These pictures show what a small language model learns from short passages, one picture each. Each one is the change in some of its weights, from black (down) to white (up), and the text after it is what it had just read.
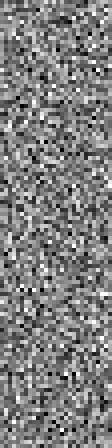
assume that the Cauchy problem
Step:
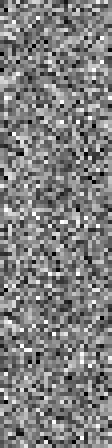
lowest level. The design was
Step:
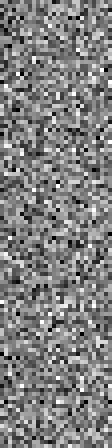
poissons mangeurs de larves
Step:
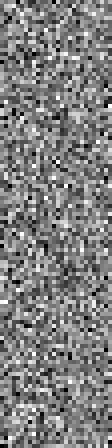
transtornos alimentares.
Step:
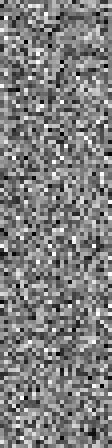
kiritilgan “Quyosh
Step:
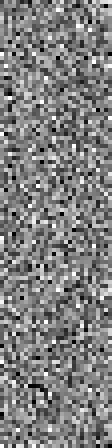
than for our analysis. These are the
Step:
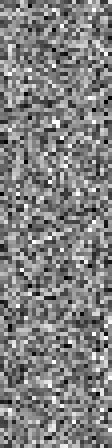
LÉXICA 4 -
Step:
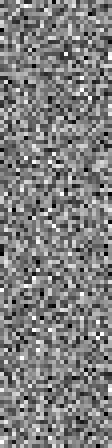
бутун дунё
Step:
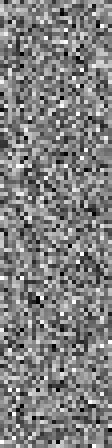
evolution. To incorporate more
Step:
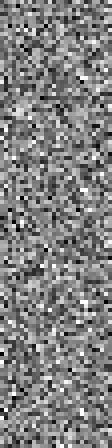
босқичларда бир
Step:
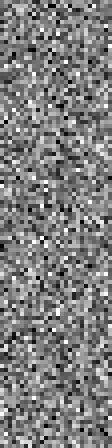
ichida, Yashab ham
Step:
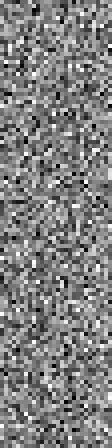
laminar structure of the
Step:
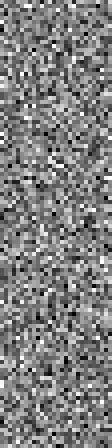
учун дарслик.
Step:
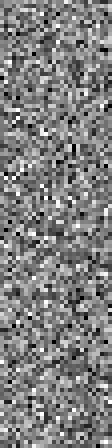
= \epsilon_{abc}P^c
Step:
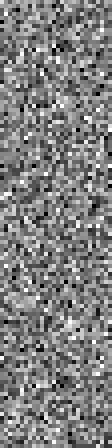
number-based changes. A
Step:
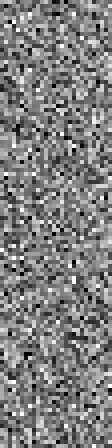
such noise have been under intense
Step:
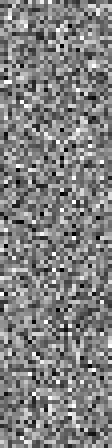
\section{Agentic RL for
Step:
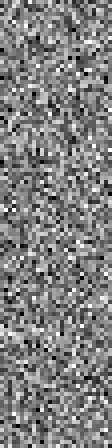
systematic review.
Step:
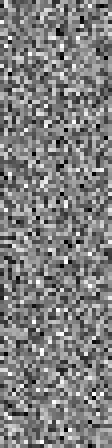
some ecological aspects.
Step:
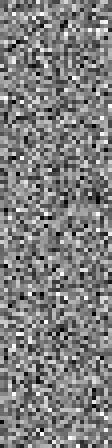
como evaluaciones intermedias,
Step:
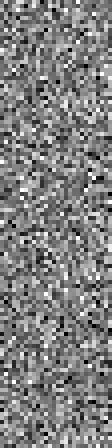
can be implied from the above
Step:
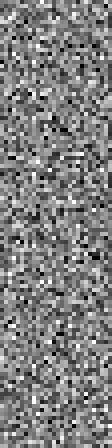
pelos hábitos da
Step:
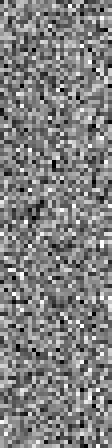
ise beklenmeyen
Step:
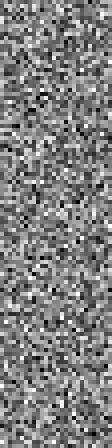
of the interactions can have significant
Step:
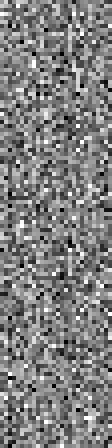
qizil va pushti
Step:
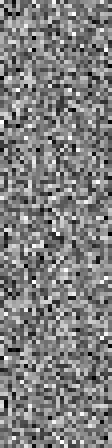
\\ \hline \end{tabular}
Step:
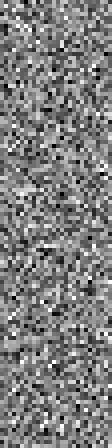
and correct 2,093 cases
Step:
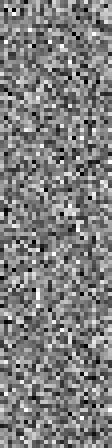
has been trained within the learning
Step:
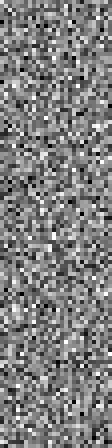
Klinik Ataşman
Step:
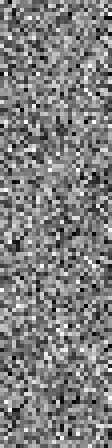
tanishish, nutq
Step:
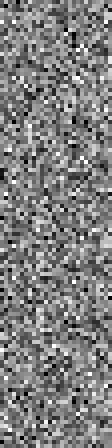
searches have been carried out in
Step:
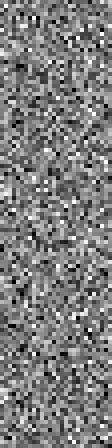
Thema haben, das
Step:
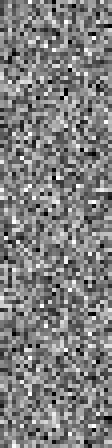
both global and granular
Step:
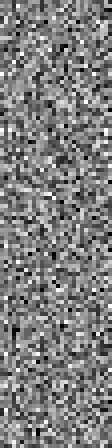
réseaux sociaux
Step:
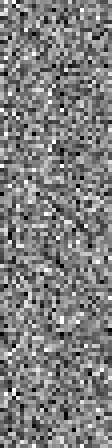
recours à l'endettement
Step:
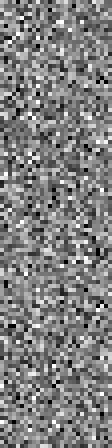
operates at cosmological scale,
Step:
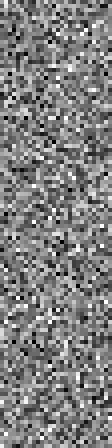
Ia with redshift
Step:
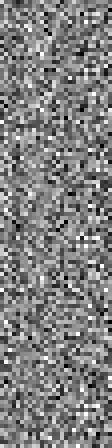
cells. Five cells
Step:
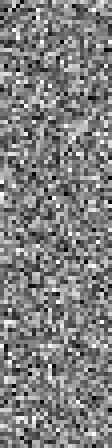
10% (determined by
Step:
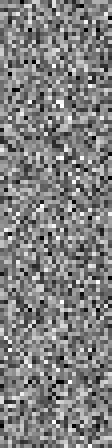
respectively. This robustness
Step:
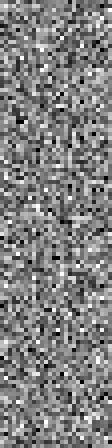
się na powolnym
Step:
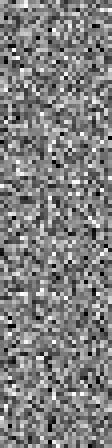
2. Рисунок
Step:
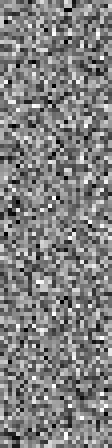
dual of the ASOS model are by
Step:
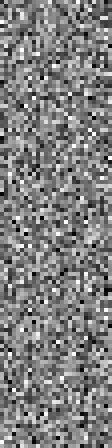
afloran en el NO de
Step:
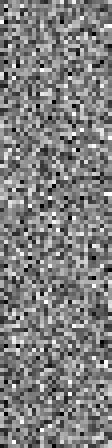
xom o‘simlik moylarini
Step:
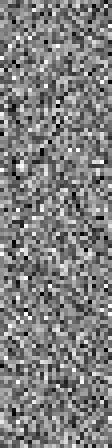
aman, bertanggung
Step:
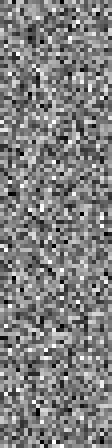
$B'_\mu$ is the
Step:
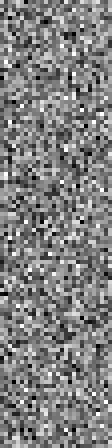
the aspects that make it
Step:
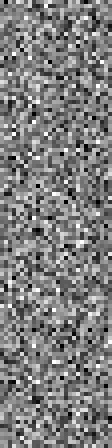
operación del mismo, al
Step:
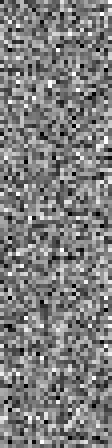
de vista pedagógico y
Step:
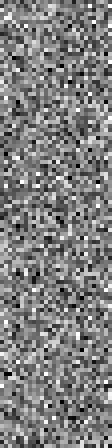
shells, with optical axis
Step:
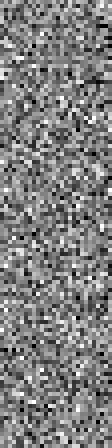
will only consider clusters of
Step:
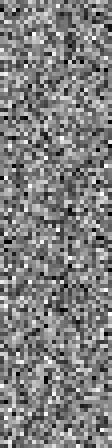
pseudopotential) interaction to
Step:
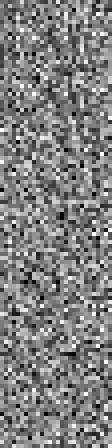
$\alpha$ is a dimensionless
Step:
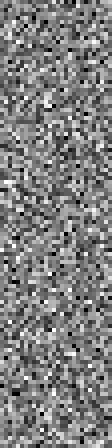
coincidence of a field
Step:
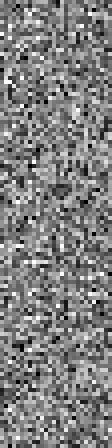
{\em Neural Transfer
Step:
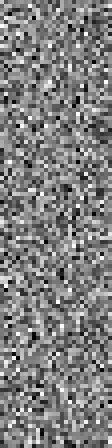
biri hisoblanadi.
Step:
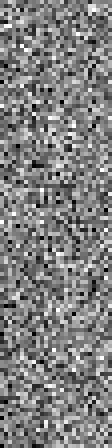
\section{Introduction} The
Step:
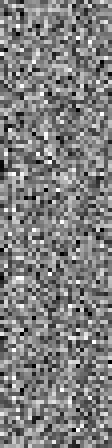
briefly address:
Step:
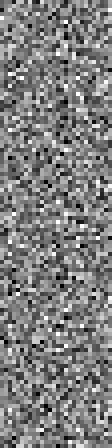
razão, raciocínio
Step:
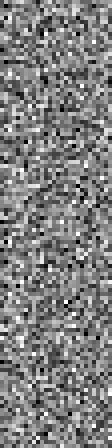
juventud trabajó como
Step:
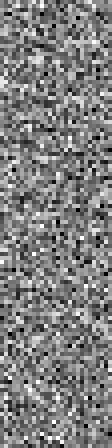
Ізмаїла. Проте
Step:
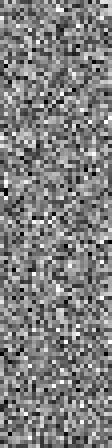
for the FA model, which are both
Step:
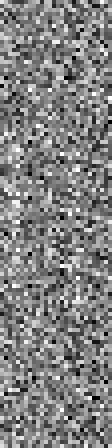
BLV individuals to
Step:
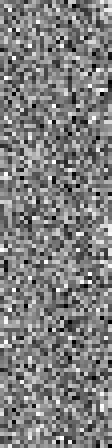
been calculated for the charge ordered
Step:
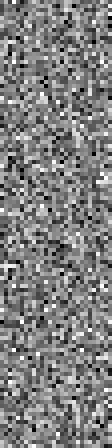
received experimental support
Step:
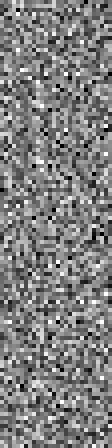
davrlardan buyon it
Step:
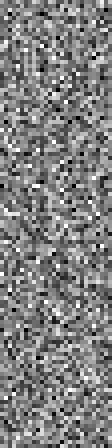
4.2 K. Chains up to
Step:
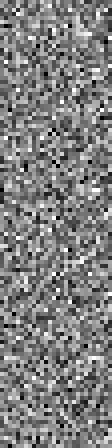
*Big Data* melalui
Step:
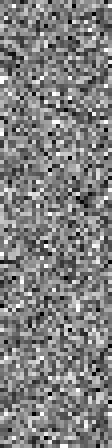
Other invariants are determined
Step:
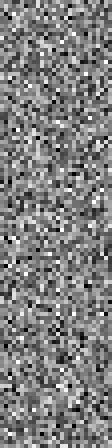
y rectángulo en
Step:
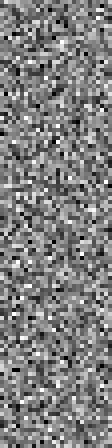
(MARINI *et al.*
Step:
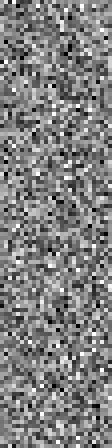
Indeed, each quantized
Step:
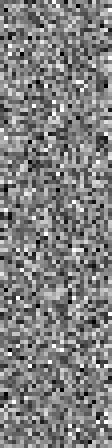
we go to an extended phase space
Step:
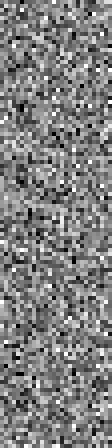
vele rollen; even
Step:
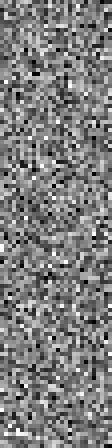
sintaxis alambicada de un
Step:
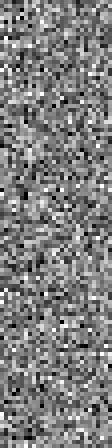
with $\chi$ being massive.}
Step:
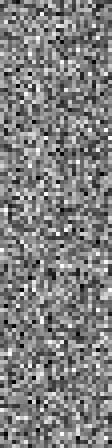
a nonlinear response of the
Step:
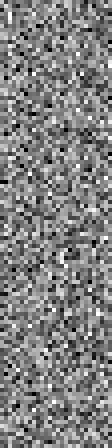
precision of the numerical
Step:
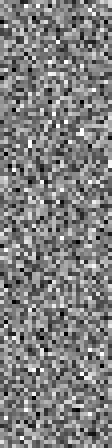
|\langle \widehat{\omega}
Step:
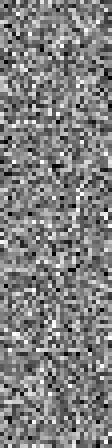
zaman, dijital
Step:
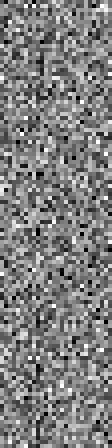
el contrario, según
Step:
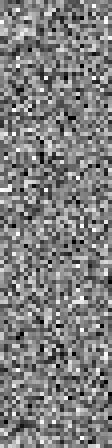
и мотивационная
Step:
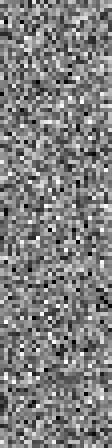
where the expectation is calculated over all
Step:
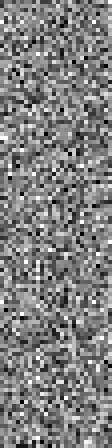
source frame and detector
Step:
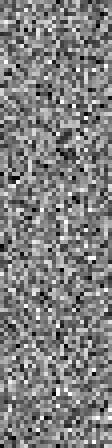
locations of particle acceleration
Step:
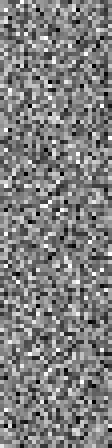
obyektlarni qurish va
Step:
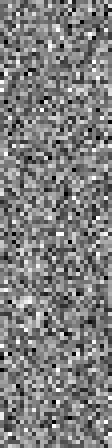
and singlets, these are specifically
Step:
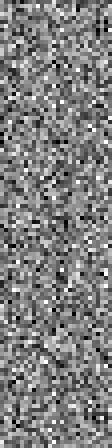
form (\ref{Hamiltonian})
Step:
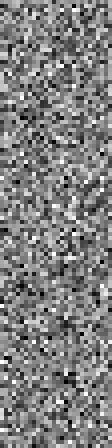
pressure and temperature of a
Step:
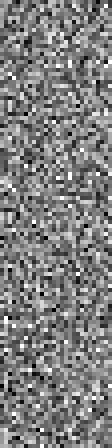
boundary with $\protect\phi
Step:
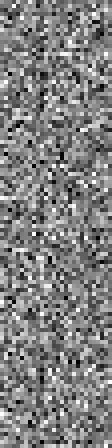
akan dipelajari - g)
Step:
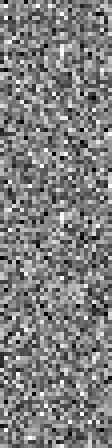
the magnetic flux quantum
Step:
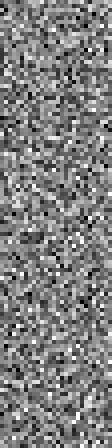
Quantitative atom probe analysis
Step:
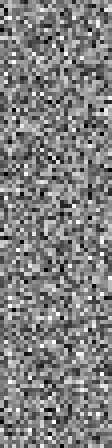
the CIRB. Other approaches
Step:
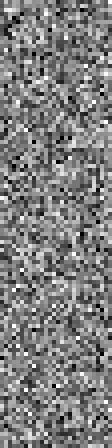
values in the set $\{ 1, 2,
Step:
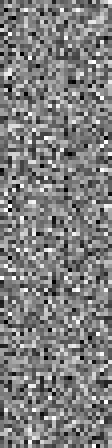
cubic lattices axes
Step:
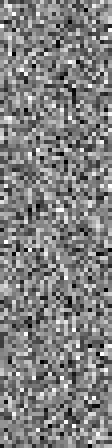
generically be of order unity. In other
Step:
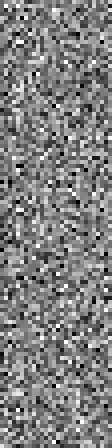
pul oqimlari usulining
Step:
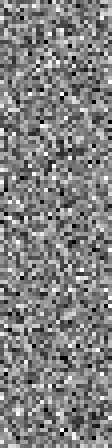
atom in the VDT is
